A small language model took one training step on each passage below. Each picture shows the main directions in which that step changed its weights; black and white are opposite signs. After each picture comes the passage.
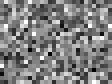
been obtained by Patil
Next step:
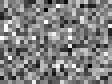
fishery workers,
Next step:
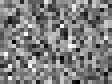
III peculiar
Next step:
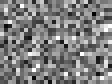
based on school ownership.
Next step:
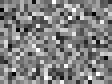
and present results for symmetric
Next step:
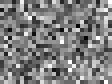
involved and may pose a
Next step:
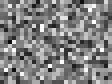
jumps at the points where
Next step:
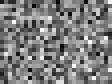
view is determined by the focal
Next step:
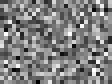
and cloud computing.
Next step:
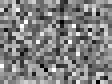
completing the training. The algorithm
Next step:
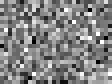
used in induction of
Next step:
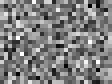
to the Incidence of
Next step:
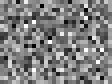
outer product of the two
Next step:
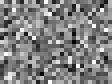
(67). Targeting
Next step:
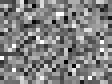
should be aimed at their
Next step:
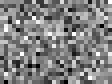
and that came from a series
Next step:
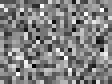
difference between the second and the
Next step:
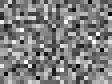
centre to the edge.
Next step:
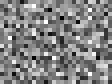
$70\%$ component in
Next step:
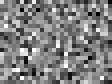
within the dam and/or its
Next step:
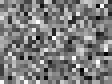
of these software's and their
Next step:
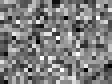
spike events by information on
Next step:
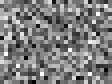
and modest mass-loss
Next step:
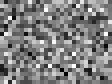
bad local minima, however
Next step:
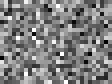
unitary groups. This work implies
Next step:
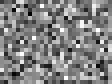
slips in 1D
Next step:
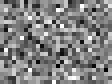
farm health register were
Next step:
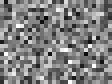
Step 2: The
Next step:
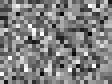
The 7 mm VLA
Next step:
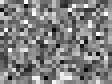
200 degrees Celsius
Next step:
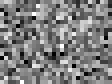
or \begin{equation}
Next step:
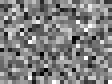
during the day has increased:
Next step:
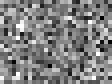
abundant uses of these
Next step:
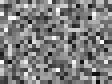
models. In the present paper,
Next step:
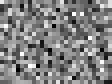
modern emotional life that
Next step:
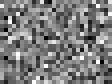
of mucus, increasing
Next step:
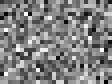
with some cross-sectional studies
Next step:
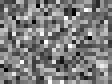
output of SMEs in
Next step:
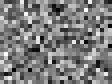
students were included are categorized
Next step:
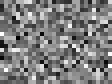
data will be proceed.
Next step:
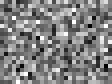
the target spacetime low energy
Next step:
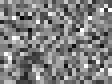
steady states of high and
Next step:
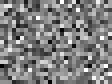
special teacher is interested in
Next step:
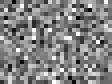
made through README
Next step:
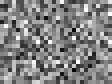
some unsolved problems. In
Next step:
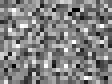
exert the same effect in
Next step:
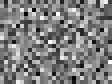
norm operator topology.
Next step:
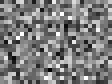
in [17], we gauge the
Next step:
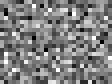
range from $\mu$ =
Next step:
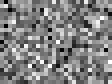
branch eigenstates such
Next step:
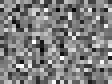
S, Laistler
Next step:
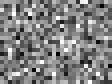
turn broadcast the data to
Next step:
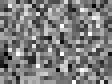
NLNG Train 7
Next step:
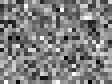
pregnancy having
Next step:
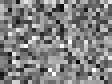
career planning. The
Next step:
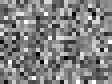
a statistical accuracy metric.
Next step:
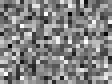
including temazepam,
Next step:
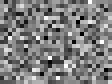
an important role in influencing
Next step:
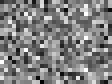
with type of financial
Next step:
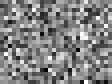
markers indicate the corners of
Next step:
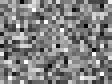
$r$ matrix we obtain in
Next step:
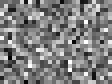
numerically follow both the dynamics of
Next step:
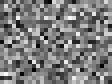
to a FA one. We
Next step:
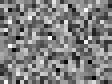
structure, and monitoring these delays
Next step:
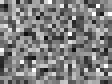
the better the device. In
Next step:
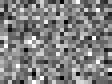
Disciplinary liability.
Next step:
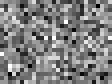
and become spectacular views
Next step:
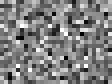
be initialized as the user
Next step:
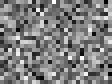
GW signals and detector noise
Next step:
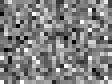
\times \left(1 -
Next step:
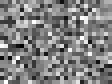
flow, it is possible to
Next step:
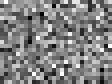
theory and charge quantization}
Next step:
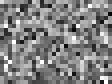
such that their integral over a range
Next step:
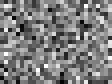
demand there now is a need
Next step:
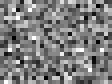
seems located $\sim
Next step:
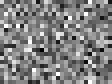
of Meteorology
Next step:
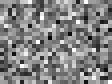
change induced by disordering
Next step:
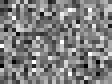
Micromagnetic simulation results of
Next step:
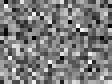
spatial dispersion and it also
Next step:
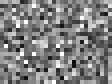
$\xi$) lead to stronger
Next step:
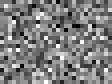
the radii we are interested
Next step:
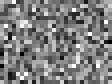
instability strip. According
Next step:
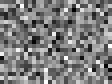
will be available for free. It
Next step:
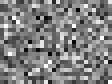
the ethical challenges presented by
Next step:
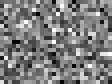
= \begin{cases}
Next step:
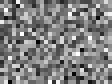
across the benchmark. The
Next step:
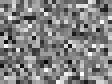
models have higher $f_{2
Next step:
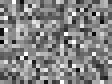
involves a well-defined
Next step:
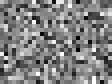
two self-cleaned
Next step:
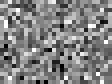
knows (Creative
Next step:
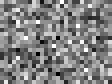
all the time that we are in
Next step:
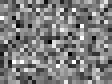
MEDIA A. The
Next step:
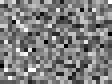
the second scenario, our goal
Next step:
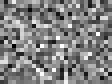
from the bond impurity.
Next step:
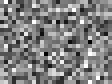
relevant starting context, from which
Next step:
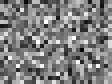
research domain. Furthermore, the tool
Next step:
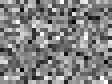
configuration, and the quantization parameter
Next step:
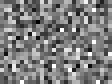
while the second term is always positive
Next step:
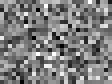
in Bamboo Pili
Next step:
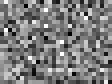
with differing damaging effects
